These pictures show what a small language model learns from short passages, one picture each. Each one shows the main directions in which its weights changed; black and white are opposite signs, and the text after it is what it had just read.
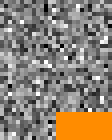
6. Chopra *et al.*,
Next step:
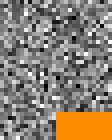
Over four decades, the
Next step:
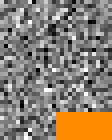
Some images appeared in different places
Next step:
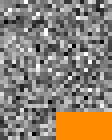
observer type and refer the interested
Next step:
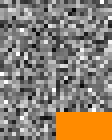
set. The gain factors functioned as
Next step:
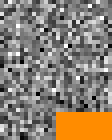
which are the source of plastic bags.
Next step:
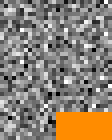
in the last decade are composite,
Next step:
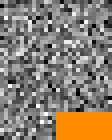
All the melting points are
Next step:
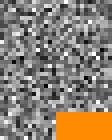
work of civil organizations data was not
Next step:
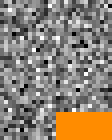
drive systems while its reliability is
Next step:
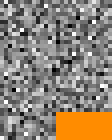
the study. Patients with open, associated
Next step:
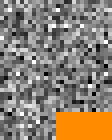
Regulation of movement Table 3:
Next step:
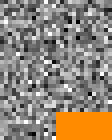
predictable release behavior. So,
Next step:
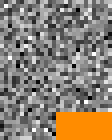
has no time restrictions, it can
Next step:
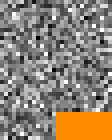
University of Port Harcourt.
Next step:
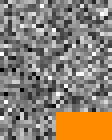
decorated with crafts created by
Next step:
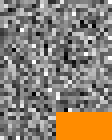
was acceptable in terms of appearance,
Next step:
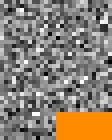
on the nature of material and surface area.
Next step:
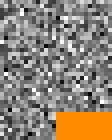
and launched in the year
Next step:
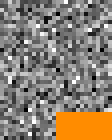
One of the ways Jews try
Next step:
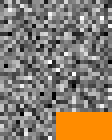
for somethinc companies to design various
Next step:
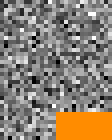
are only as good as the data on which they
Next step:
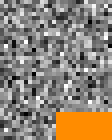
well as critical checking of ideas
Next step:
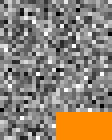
of the methodology, as well as the development of
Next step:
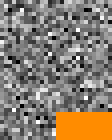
is to create real opportunities and
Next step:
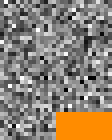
realized robust user authentication which
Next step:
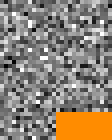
Hypothesis H6 will be tested
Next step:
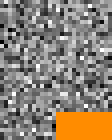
less active than the native SOD.
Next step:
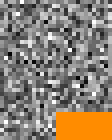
farmer Figure-2: Hungry
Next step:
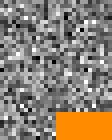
value of 0.05 and were of the right
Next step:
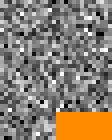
warning about the destructive nature
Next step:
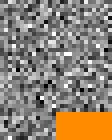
decision-making and can help guide
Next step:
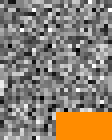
work together to provide personalized support to
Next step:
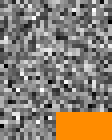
levels of inflation, current accounts
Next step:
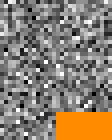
different approaches is provided. Please
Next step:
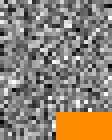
the box body is further connected with
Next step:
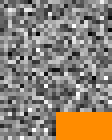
in a study conducted by them, it was found
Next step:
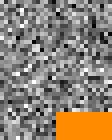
myopic case, the upstream
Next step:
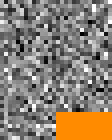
the highest paying multi-national
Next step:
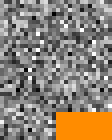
considered one of the priority directions of
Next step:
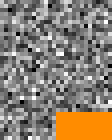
drones to scare birds.
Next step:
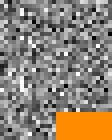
of poverty among themselves in
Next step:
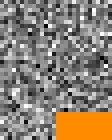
to forest biodiversity. This activity continues
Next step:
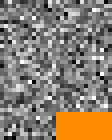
yellow crystals (65%),
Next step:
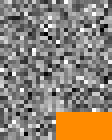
On Theology," "The Third
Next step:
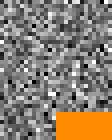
for assessing the sanitary and
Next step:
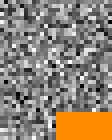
the flat slope. In the analysis of
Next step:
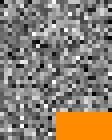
written and oral mode.
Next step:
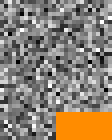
of self-esteem [25] with
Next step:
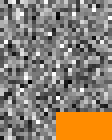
drum improvisation is illustrated
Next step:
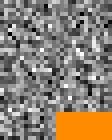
0.22 normalized time because of the time
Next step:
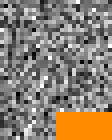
administration with suitability drug
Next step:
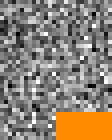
usually a hybrid of hardware and
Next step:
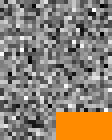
localization with these sensor types.
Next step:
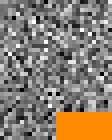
that traverse speed is the most influential
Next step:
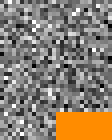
of Effective Pedestrian
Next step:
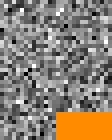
is a scientific explanation of relationship
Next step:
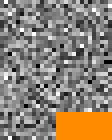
their time and energy in more established forms
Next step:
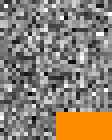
all through, got his degree in
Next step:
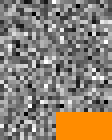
that the centrally-placed
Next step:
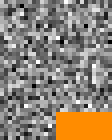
a central object of research. "The
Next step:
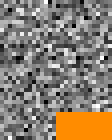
only very few dead or funeral case
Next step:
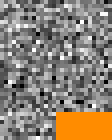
or reject smoking before any
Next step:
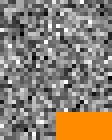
"A corpus of annotated
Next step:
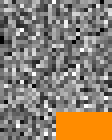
positive and significant manner with satisfaction
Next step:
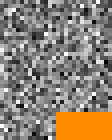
entire group to prevent relapse
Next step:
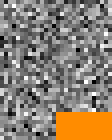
children will result in growth restriction so that
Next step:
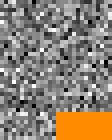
the knowledge of the Uzbek Language,
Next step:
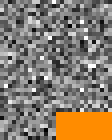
what the PID identifies and how
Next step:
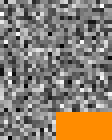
the Bukit Bintang area, and
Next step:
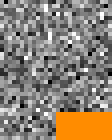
7th dose (Fig. 5B).
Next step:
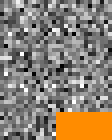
\mathbb{R} \mid
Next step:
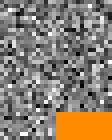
when field strength was increased from
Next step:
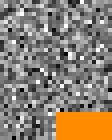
and be maintained throughout until meet
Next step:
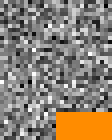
educational material for classes (presentations,
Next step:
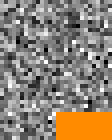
he was introduced to the world of
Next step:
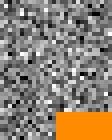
of all vital spirits, hence
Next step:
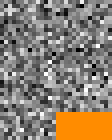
impressive performance by generating speech close
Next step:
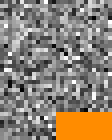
utiliza en el aula.
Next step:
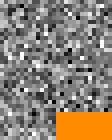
a take-off angle of
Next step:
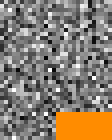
to Health under the Climate Change
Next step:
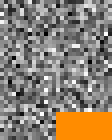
the number of loads data owing to
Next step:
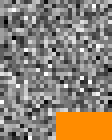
steps for designing a successful
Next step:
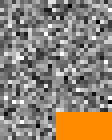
nigerian informal sector Four
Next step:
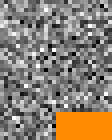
39 selected basic questions regarding
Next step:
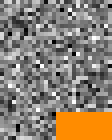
begin to know, accept,
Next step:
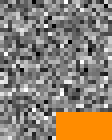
UTC showing (a) 274
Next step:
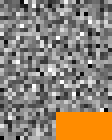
of poses of 20mm markers, to
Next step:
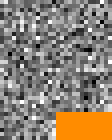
Portage is to build a network of
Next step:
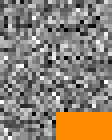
genetic identification of blood to know the
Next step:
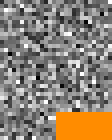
in a professional way. Educational
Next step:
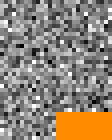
limitations not only act to reduce algorithm
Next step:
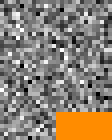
This signal is crucial for identifying the
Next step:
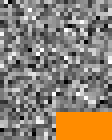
different sizes. In the evaluation phase of
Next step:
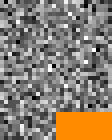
their respective (competing) interests
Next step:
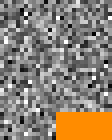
State of the Art Reviews)*.
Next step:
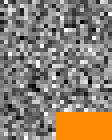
the weight of some packaging components of the
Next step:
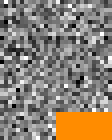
movements at the shock machine have
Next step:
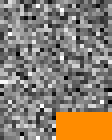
other part of media culture (N).
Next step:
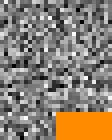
4. Lastly, a positive correlation
